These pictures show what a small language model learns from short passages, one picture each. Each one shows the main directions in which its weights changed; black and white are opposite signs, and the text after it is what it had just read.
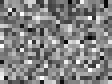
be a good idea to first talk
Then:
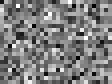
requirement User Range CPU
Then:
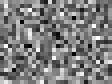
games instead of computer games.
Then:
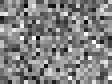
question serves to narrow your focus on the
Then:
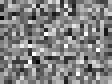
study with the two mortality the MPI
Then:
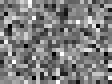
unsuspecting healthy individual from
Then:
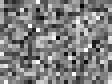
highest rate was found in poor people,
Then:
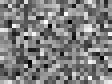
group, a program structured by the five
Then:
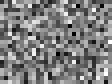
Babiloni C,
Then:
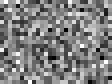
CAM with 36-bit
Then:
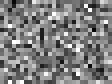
data as input for machine learning algorithms -
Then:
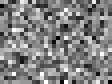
of gestalt therapy is not
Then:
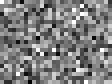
mature or growing facial and oral
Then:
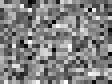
Suitable wages for workers in
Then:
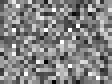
if it is feasible within limited resource
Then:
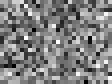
between the attitude of health professionals and care
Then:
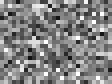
Dessler that usually the direct
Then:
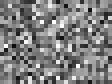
perfusion before and after
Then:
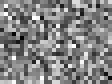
what purpose it is used.
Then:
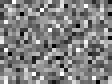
Key enzymes whose activity is enhanced
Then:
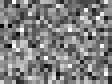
\theta_1 \rangle$ and
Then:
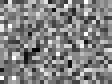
0,$$ These constraints ensure that the
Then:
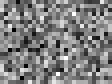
or society of traditional medicine men was introduced
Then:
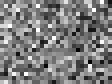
propose to then specify the structure of
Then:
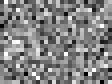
are not available to check every
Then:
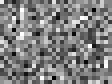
development of multifunctional sensors; -
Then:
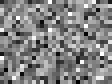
Mr. Dhanush³,
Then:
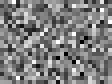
GRAPHICAL ABSTRACT
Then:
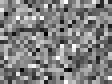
[CrossRef] 47.
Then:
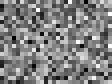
accumulated drug-resistance mutations
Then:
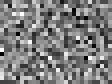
with a molecular weight of 6000
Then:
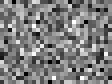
x : A, \Omega
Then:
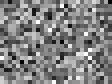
knowledge, and how to organize and
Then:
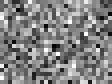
too time-consuming.
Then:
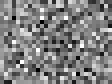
to household behavior, as evidenced
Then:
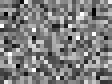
performance of male and female students exposed to
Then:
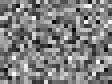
process of the similarity algorithm involves protocol
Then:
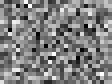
**Study Duration** Duration
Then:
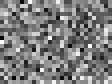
calculated by weighted least squares
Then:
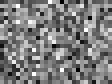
smarandache soft
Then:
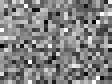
to design the experiment, curate and
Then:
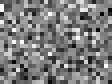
powder has a broad FTIR spectrum
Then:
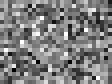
administrative support for research ethics, with clear
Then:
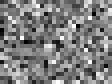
sensor nodes and its operation requires low human
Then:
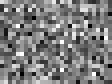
Korea Adaptation Center for
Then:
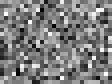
money and energy to determine the volume of
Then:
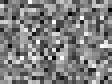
intercalating four different wt%
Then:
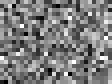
with lignin nanoparticles
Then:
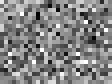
survive the threat posed by
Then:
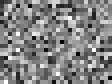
model to measure the Financial Stability
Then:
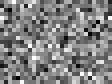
Abhidharma method presents the
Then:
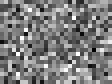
to developmental dysplasia of
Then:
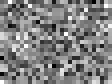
submitted 19 innovative projects.
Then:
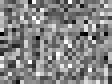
interested to take any arts and science
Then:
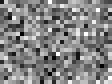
in lexical level”.
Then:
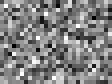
these instrument is the list of those who
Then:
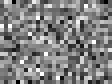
\exists y(x \leq
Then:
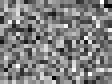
obtained a better prediction for the mean
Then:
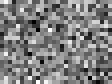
An ESP program, might, for
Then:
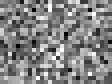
for content name resolution; which results in
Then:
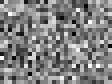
grease mostly in urban centers
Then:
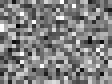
CCl_4 as the partition
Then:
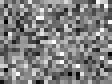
for good joint strength. This led to
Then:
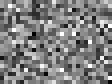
the aviation business as a result of
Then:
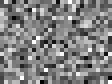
printing systems are compared, it is
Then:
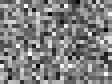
of processes and procedures required to
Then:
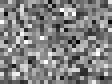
or varied mechanisms. The finding shows the
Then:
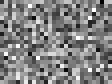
alkanoid, flavonoid,
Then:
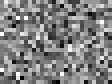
the group of homologous series
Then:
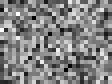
and used fixed effects regression, discovered
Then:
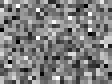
Edwin Rodriguez
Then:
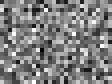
CPRS 1 and 5, and
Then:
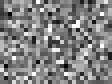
and cheaper alternative to UFH
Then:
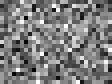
A Multi-Level Perspective
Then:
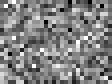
it appears that the components of this business
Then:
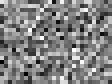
yield (1.4), fruit weight
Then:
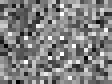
from limitations. First, the number of
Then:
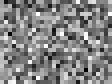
KV Subba Reddy Institute
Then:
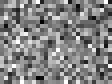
and obtained first rank on the ABC
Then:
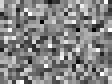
activity were conducted and high and moderate
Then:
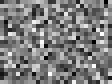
health status, behavior, perceptions, and
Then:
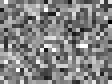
materials examined in this study include five different
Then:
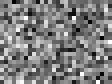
of the most biologically rich,
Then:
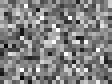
toward a child to control their behavior,
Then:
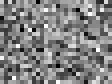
led by trained therapists. The results
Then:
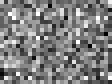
Social Studies and Social Skills Social
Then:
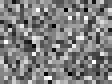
dissemination activities. The InvestCEC
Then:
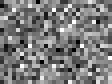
/ 5% formaldehyde /
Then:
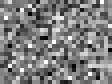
Test for application and analysis of ideas 20
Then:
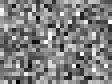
oceans, including sea surface temperature
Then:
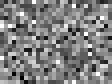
C_1 \subset
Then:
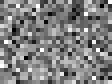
signal corresponding to 1.94
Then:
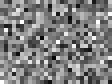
Mitigation Strategies Here we list
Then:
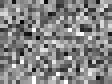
outside the frame desired from it, except
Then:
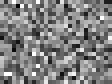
PPML regression instead of an
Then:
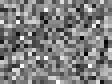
and budgets. We know this
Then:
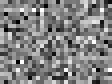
naturopathic context,
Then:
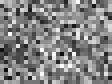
of parents and lower attainment of
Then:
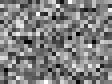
OR "Marshall
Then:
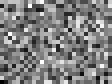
the snap-through modes Due to
